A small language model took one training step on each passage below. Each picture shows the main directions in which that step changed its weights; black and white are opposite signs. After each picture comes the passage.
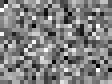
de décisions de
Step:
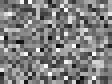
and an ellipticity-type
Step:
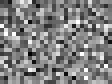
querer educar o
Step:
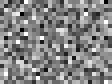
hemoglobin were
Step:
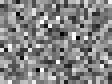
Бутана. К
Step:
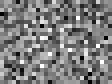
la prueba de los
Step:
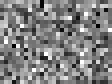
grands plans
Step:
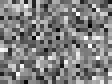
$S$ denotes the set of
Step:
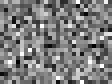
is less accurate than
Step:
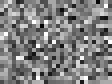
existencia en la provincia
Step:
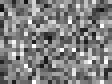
we have \begin{cor}
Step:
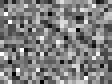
of multi-class traffic
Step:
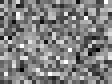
бор, чунки
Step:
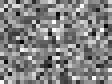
true for K\"ahler
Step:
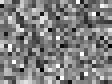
Алисов Н.
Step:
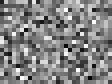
finite extension field $k$ of
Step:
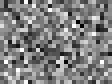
a acompanho,
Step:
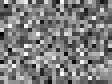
free continuous topologically amenable
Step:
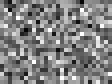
intero paese, si
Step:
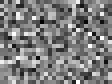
бардон бўйра
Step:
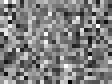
non-trivial deformations
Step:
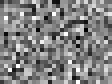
fanga homiylik davlat
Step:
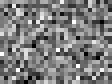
boundary conditions; we will call
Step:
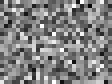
algorithmically better to compute
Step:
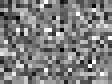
avoid cumbersome
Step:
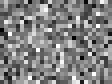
leaves a cone $\{
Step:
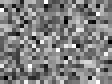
I am grateful to
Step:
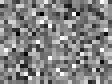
Без добавок
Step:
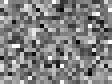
\sin v; G =
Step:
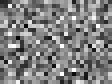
lo stesso di un
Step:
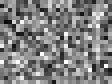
they are automatically
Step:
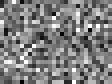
purpose of this paper is
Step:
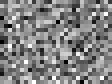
as the subsequence of
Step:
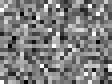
(provincia de
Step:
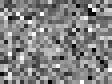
mays* L.)
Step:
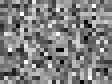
permutation $\pi$ on
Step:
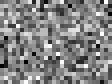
imposing restrictions on the
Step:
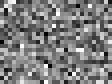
urban and rural
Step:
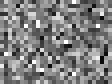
may Farmoni bilan
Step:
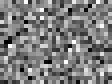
One seeks an asymptotic
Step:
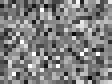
the largest coefficients (in
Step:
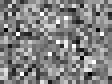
Jong, A. J.:
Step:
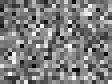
yields \begin{equation}
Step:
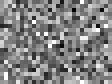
em acordo com o
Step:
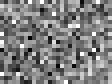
and solve the bounded domain problem
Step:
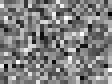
A variant of the classical
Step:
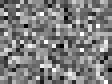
de qualificar o
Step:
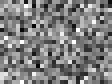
$W \twoheadrightarrow
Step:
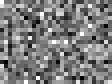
Europese overname,
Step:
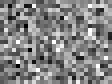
ijtimoiy va
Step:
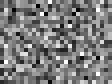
(polynomials with coefficients only
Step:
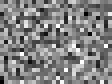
to this sequence, and used it
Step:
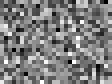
out our computations. There
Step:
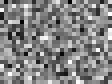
of the 19th century
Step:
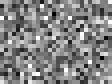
On the contrary, if the
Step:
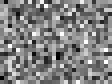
a fully detailed
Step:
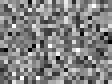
consider another increasing function
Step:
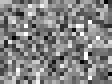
kelib chiqishida
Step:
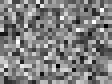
voor, hetzij
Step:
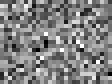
parallel to $S$.
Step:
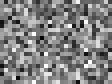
isn't necessarily
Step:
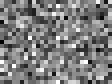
For the case $v \neq
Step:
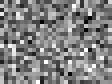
билан кесиб
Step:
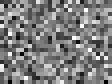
{\mathcal A}_k$. Let
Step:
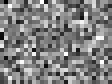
linearly constrained problem} the
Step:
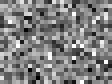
instead a quantity of
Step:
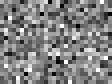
Voltaria a
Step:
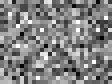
definition of measure theoretical
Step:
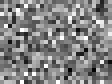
this paper, we focus on
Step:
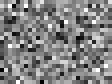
^+$ such that $\varphi
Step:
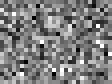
der Literatur zu
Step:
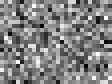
poderia indicar menor
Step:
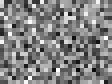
*a vrea* +
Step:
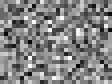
a Second or Foreign
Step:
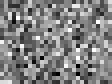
both, the order of the equations
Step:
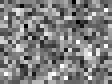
chiqadi. Eng
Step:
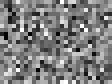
de possibilidades.
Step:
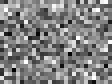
be poorly conditioned on
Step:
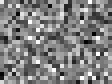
cobweb plots
